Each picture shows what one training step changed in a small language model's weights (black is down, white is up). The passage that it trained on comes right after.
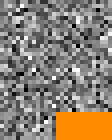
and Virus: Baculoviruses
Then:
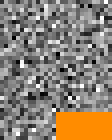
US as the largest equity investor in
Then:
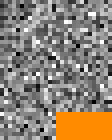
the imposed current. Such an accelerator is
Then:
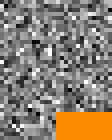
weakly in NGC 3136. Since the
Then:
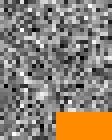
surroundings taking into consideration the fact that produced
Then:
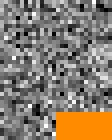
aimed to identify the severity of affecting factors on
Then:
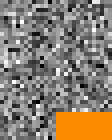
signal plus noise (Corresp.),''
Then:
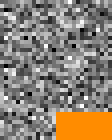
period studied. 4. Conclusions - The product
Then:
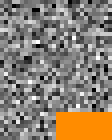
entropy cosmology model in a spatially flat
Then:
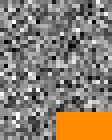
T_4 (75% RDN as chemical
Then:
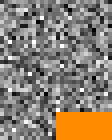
the fundamental level, it represents a direct,
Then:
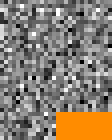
(IHT) Regine Reissner
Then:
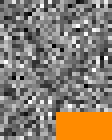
each input; five output singleton membership function
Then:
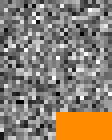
to the upper bath in our system is given by
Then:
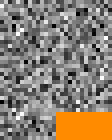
a negative value of BE. The BE of the
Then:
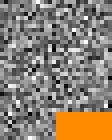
at the Fermi level, possess metallic
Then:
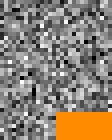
the present work is the use of quantum trajectories for
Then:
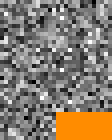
the end of the inflationary era, can
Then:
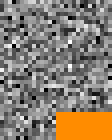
tested independently to confirm its proper operation.}
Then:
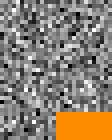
poorly in Apple M1/M2
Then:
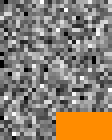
sufficient kinetic activity and in bulk quantity at relatively
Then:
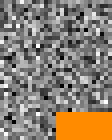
functions and probability densities, for diffusions with
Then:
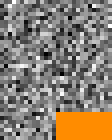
have reported that the presence of a single $V_{\rm
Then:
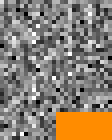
Digital Repository of Ireland,
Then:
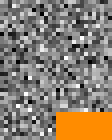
substituent at, say, α
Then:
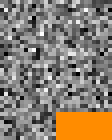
index; and B($\nu,T$) is the
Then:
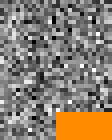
only. In general, the two off-wall reference
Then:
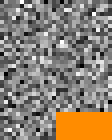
The amplitude of the hump increases as the amplitude of the
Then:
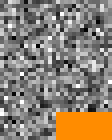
site considered in this work were averaged into on the
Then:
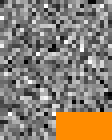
to show the social determinants of participation in
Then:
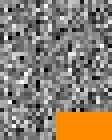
sub-sample.} \end{figure}
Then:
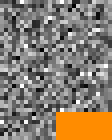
seven CO molecules adsorbed on
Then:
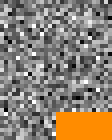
single-shot spin readout fidelity
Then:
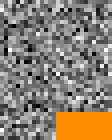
investigate pulmonary complications in SAH
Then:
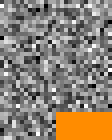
the gravitational field but does not possess any
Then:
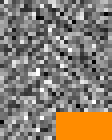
performance in multilevel segmentation of traffic
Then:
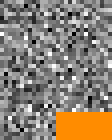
on an automatic delivery-scam
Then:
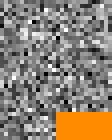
that these symmetries are the same as the
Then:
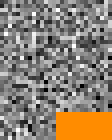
first step, we performed the Hardness Ratio
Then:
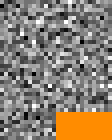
and knowledge acquisition. Munir et
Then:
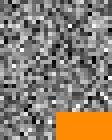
of the time-like diquark form factors is used
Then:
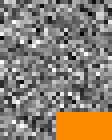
to ascertain whether certain types of practices of
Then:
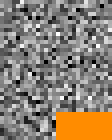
and appropriation of a public good are feasible.
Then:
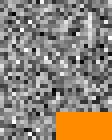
utilized to be used outside the classroom.
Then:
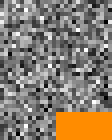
section of the die, that is closed on the
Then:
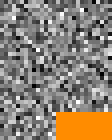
Note that the length scales, $l_\alpha \
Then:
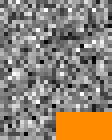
the optimization goals inspired by
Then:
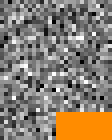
to the performance of corporate organizations call for
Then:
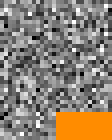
values predicted by the solar model BP98,
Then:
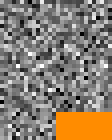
important CKM element that can be measured using
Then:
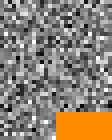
$\theta_o$ for various values of $\Pi
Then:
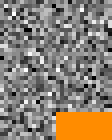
thickness of t appear to be magnified by a factor
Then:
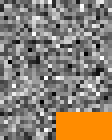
similar behavior is observed for the type $B$ action.
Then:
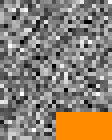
Services The main objective of the Lynx
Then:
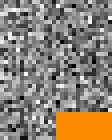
is not recommended for tear resistance since it leads
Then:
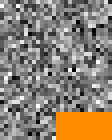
been put in place could be expected to enable
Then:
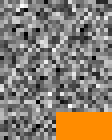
color of circles; a larger radius and
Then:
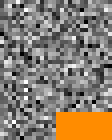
learning techniques that may be applied to a wide range of
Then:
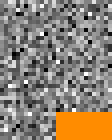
in Bulgaria, where data were deficient
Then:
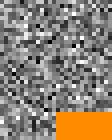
be obtained, and plotted in Figs.3 for
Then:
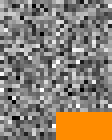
and Falconiformes in Lorestan
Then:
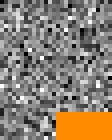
were infected in the Reaction of rice
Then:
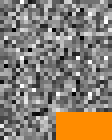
(in one degree of freedom) having the form
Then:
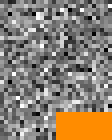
Lagrangian motion of the fluid, which gives a
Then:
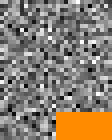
eta squared of .481, meaning that
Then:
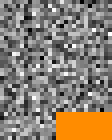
\ref{fig:pos_ang}. The
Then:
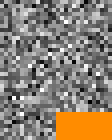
and intensifiers, as well as numerals
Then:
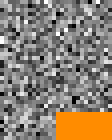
We now revisit our results to study their variation
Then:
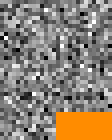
stochastic processes. The first approach focuses on the
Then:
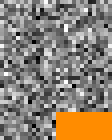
the successful operation of the classifier. Indeed,
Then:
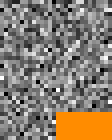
well as state support for them, and measures to improve
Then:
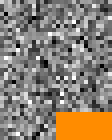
the partitioning step GPU compatible could
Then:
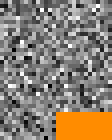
relations, were acquired at ambient temperature.
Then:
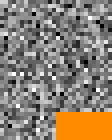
AFM operating in contact mode under DI
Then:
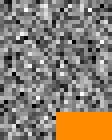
the solid circles represent the mean corrected
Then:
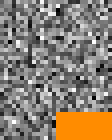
session explored the vital role of
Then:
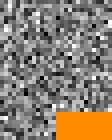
generation of diverse and real landing system
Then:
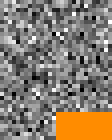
and their ethno-medicinal properties would be
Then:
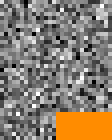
f₂ are the signals of two apertures
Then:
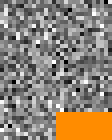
with the reactants within a small spot at the
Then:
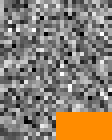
the system of short-term crop rotation as past
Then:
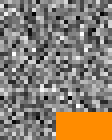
and $x \lesssim +2.5$, for
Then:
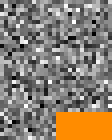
shield) is recommended 14. Even in the
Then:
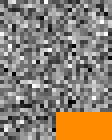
PMS prevalence (41.63%) compared to
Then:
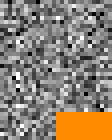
random Hermitian observables, drawn
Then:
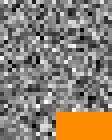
in the common ancestor of Alpha- and
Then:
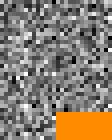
of electrolytes can be obtained by the
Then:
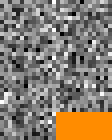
arrhythmia database. Moreover,
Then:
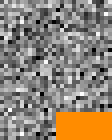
network architecture design and the proposed optimization scheme. Our
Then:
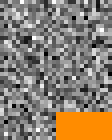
functions can be computed rapidly. The sliced
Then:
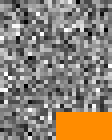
monopole thus enters at fine-structure
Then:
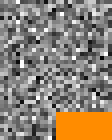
UCSD and an IGPP
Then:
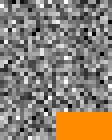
transfer. The elevated DO levels were sustained
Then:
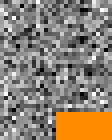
participation, motivation and sharing. -
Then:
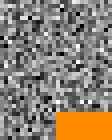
the dome sign (free air trapped
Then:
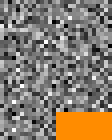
each call, which, of course, depends
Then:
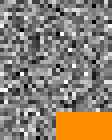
months 1 week 1 year Table 3.
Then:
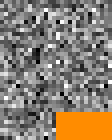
a set of quantum circuits once rather than at
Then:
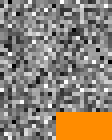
\in \Lambda^T \mid i <
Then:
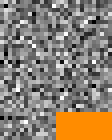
diesel fuel and 70-75
